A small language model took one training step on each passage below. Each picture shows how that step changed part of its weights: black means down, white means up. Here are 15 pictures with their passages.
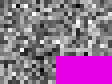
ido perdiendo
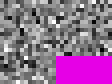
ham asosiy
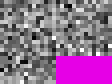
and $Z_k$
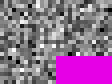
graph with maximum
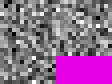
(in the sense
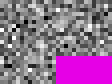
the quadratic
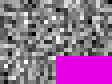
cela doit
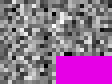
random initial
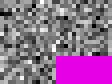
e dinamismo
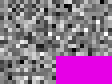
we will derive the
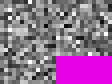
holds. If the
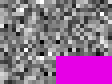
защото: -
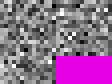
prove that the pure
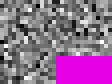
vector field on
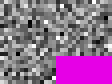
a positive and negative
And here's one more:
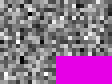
Los tumores
